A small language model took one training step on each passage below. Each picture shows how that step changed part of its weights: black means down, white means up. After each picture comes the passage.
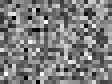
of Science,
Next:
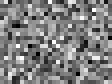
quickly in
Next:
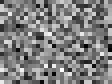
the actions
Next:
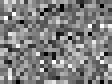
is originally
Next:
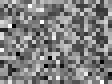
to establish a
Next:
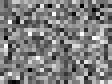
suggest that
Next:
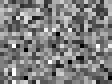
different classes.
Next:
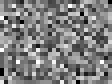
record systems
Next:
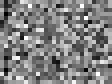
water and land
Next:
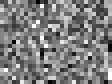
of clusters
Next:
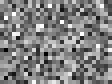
a room temperature
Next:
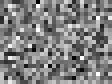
students weighed
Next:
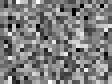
in fig 4
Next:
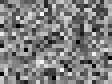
the user.
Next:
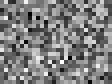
in Fig. 1
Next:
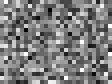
produced by
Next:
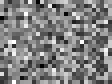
to Lee et
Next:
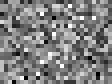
be used, and
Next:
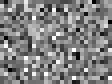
and *in
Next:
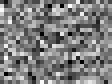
and potential publications
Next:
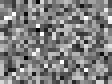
of academic
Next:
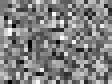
range from low
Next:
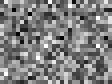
frames for
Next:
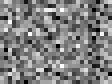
me other than the
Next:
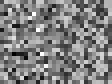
this, the
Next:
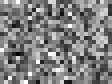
designed for the
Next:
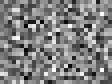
Results of the
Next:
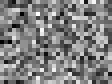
more informed
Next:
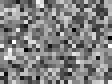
problems and
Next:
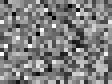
be filled
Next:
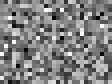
not explain the
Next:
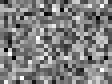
on a person's
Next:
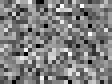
elevated when
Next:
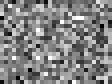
because of its
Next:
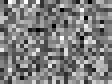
of Drug
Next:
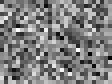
the wet
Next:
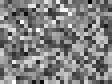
first one can be
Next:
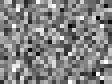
terminals that
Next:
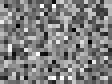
is associated with both
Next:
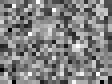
because they describe
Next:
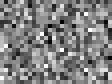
by the usual
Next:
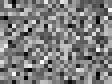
number of samples.
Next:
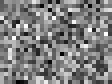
every four
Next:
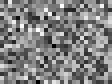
payments will
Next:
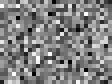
result. Other
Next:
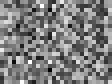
results can be
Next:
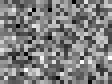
results with the data
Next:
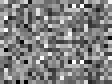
temperature $\geq
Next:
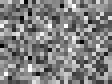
done. On
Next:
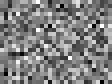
present evidence and
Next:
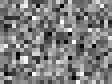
between MTM
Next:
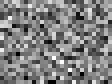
to reach their
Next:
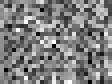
no statistical
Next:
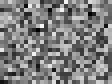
of Some
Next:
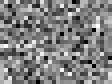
the monument to
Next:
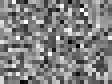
poor or
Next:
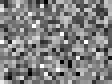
of economic environment.
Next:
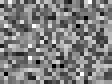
sharing public
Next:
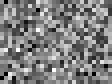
cultures were
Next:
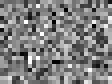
Theory, among
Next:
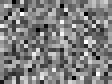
of patients with
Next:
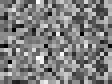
what they need from
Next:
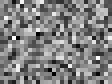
growth was below
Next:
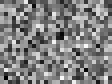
from 25 to
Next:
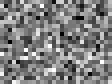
has major influence
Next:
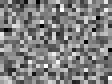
and secular
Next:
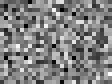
rights the
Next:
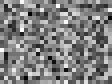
scale was
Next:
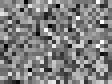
nothing about
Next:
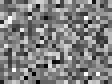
species will later
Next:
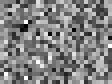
way to avoid
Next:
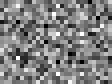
usually available and
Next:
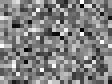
available, so the
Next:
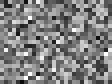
multiple languages
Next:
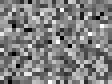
not employed.
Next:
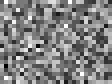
planned and
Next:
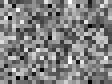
approaches to
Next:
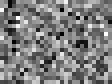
in decorative
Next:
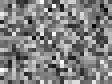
data collection tool
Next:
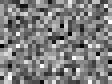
cases are disposed
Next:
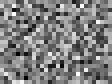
number [1].
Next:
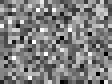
message that
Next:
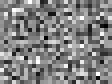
since esters
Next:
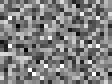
can have much
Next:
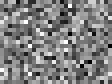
requirement for
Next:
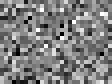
And finally
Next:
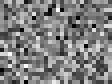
light, but
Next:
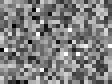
trained with large
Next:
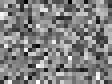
soil properties
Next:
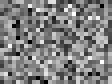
have shown that the
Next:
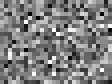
influence a
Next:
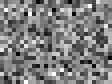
the VR
